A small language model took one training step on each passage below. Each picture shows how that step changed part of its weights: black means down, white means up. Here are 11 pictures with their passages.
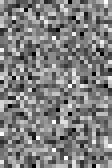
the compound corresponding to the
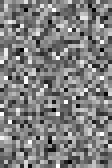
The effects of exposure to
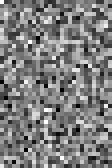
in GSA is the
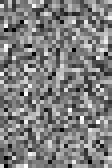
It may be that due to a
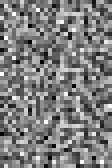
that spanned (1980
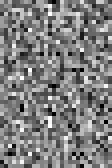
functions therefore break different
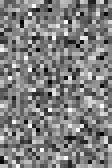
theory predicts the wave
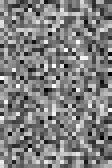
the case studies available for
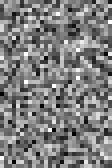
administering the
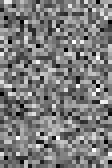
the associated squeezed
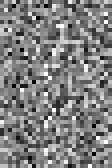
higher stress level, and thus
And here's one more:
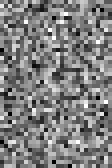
study in an ARDS
